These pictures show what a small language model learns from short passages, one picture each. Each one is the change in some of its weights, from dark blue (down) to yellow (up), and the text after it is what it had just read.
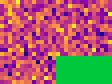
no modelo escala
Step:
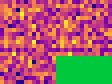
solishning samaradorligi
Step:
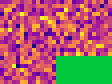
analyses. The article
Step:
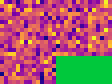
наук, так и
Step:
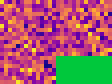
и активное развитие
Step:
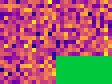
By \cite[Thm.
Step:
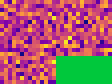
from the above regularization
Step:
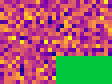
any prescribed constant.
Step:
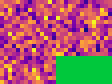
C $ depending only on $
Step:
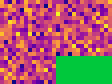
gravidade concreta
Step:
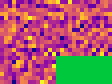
with vertex set $[n]$
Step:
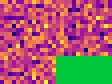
i.e., we obtain
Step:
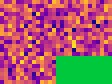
define a matrix representation of the
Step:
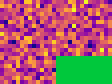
atau kelalaian
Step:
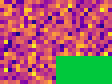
va adabiyoti, ijtimoiy
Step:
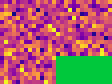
other graph theory notions,
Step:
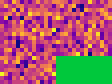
and the Weyl essential approximate spectrum
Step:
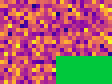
we can rewrite
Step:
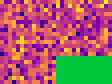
NIGMS, or
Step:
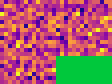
conjugacy classes of subgroups of given
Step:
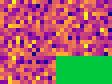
religieuses en
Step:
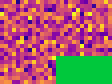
periodicity of determinant. This
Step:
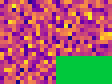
nok, bexi va
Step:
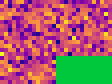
string $w\in
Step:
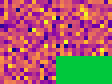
noteworthy that the
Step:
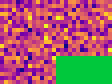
element $b$ by
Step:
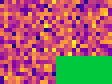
A graph $G$ is
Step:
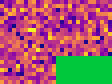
that \begin{align*}
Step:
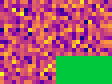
Frobenius group of
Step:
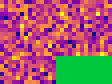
bilan mashhur):
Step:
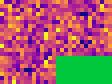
podem indicar um possível
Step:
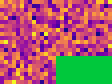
The results obtained from the analysis
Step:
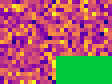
consacrée à
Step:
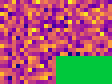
used to balance the convergence
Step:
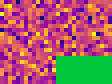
розвитку процесів
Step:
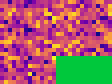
$Y$ is just
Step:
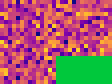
parametrized by a boundary
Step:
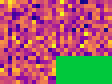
In fact, by the equation
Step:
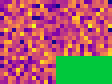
Atlas of Post
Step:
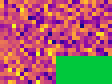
formal DG manifolds is a
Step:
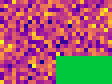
of a finitely generated free
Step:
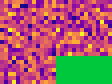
that $\R\models
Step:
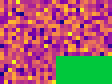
pois se dá nas
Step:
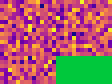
una relazione diretta
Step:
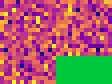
the Hermite semigroup
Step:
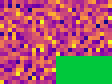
the last vertex of the right
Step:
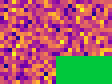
on either HFS data
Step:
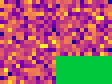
воздушных линий
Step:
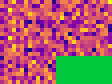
for diagnostic accuracy in
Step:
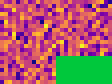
Lie derivative with respect to this
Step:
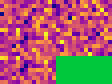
P. P. van —
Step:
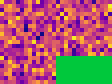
заключается в
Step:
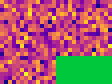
the vertices in the former
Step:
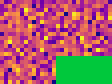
ilm olishga
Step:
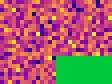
the same argument as in
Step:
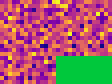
nazariy asos bo‘lib
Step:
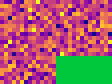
real vector space. It can
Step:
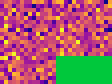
This contradicts the
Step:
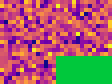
a diversidade cultural nas
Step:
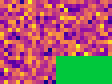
hikmatlarga duch
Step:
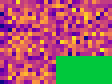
balki dunyo
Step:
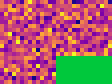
himoya insonlar
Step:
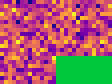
matrix $A$ is
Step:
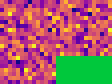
$k$ singular values
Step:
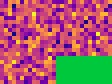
of Agder,
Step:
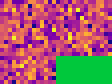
2mm \noindent \bf
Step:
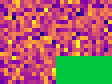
Pour cela, on
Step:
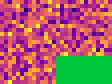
l'ensemble du
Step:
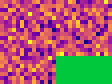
for the natural and complex
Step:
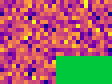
-1} \otimes
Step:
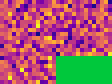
in $Y$. If
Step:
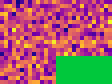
generators, with each load
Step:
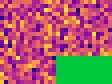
senso comum, que
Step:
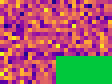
produk (barang,
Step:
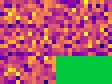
t \vert k_1
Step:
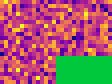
graphs (or on the set
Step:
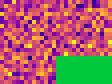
of $\rho$ then we
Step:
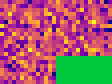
$S \in \mathcal
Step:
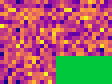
holds unconditionally.
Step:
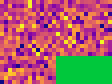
- безопасность в
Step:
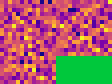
o esgotamento
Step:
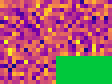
be a finitely presented group,
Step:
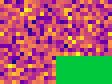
bilimini rivojlantirishda
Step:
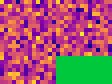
улар турли
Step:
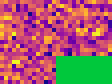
cannot be produced using the
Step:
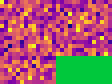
“¿Hay un
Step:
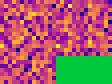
and skills of
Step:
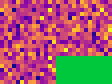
P., RUSSO
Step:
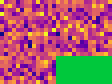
по ремонту
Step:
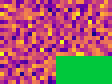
behaviour of the states of
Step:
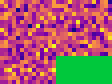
in the transferring from
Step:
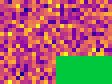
l'ensemble des
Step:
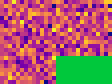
and Research objectives
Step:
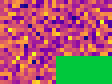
that $\Delta-J =
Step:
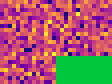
equivariant Hopf
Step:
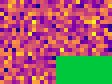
For $x\in
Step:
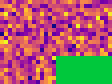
uchun esa makoniy basis
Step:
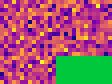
of Research and Technological
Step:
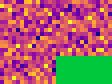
di personale per il
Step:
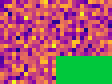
have appeared of this
